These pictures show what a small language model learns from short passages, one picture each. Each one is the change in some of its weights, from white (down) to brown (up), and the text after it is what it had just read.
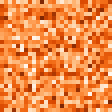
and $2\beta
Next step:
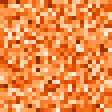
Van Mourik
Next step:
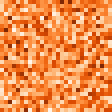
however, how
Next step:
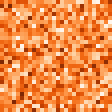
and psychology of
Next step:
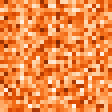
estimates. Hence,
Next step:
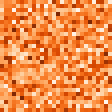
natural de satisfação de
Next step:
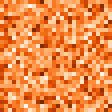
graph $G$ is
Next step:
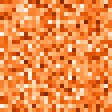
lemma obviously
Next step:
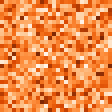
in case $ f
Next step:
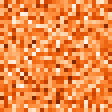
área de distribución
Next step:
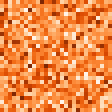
In order to deal
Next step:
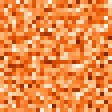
en cuanto a los
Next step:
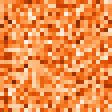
sensibilidade dos
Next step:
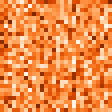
integrable functions which
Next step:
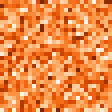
do FED
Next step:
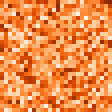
order to make this
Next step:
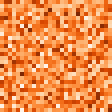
to a problem in
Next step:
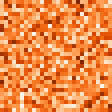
va samarali
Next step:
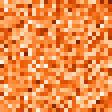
problems involving the
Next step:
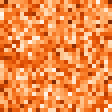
it was shown, via
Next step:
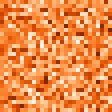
shu bilan birga
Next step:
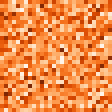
degree zero and trivial
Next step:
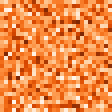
de bu yedi
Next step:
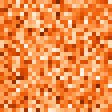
если они
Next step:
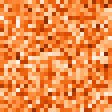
be answered
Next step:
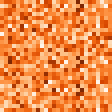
bilan farq
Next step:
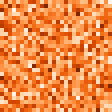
a succession
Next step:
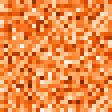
atingindo a
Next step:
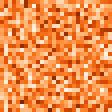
\sin \varphi +
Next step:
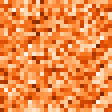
By taking the
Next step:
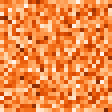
is achieved
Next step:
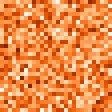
coming from a
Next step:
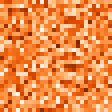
y política*.
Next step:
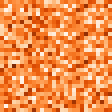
et entretiens
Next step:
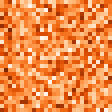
information in median
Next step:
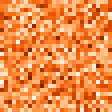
this statement:
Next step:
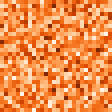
\draw [ultra
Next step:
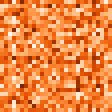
os efeitos não
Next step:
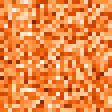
cardinality and
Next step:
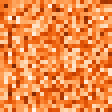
\cup b)
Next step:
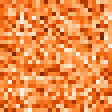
\; where $ k $
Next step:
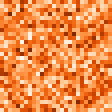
following format:
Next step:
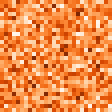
va nihoyat
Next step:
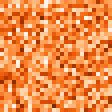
\text{ for }
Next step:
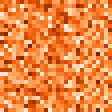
saúde da
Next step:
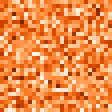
Shuni aytish
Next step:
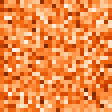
$\mathbf P$
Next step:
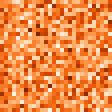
high multiplicity at
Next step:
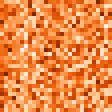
one infinite filiform
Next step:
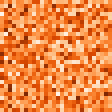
sin darle
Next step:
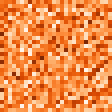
the matrix vector given in
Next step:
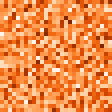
en zijn
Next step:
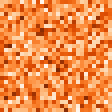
prove results as strong as
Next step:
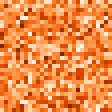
upon whether
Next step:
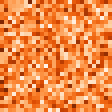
lies in a unique
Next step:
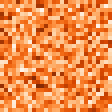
optimization methods for
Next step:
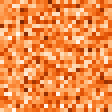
seja maior que
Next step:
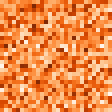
map of size
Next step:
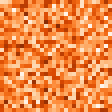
Also by this
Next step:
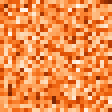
\bigr) \langle
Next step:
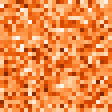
and moving
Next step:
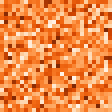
result by saying that
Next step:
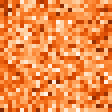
TDA was generalized
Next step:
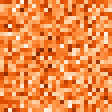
term tends to
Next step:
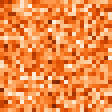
system, which is
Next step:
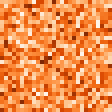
regulation in this
